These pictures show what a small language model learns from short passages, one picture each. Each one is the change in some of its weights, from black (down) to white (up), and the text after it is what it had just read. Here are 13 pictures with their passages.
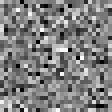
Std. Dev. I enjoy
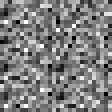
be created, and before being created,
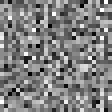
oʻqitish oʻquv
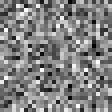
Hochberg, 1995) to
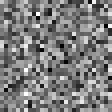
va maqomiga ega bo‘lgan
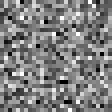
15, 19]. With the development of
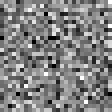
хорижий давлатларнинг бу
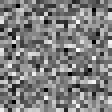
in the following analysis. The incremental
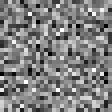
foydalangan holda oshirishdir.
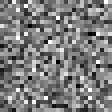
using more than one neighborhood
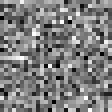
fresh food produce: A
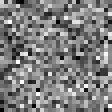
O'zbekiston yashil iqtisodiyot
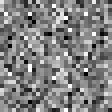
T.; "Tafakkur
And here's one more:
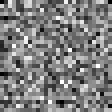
The Singapore Annual
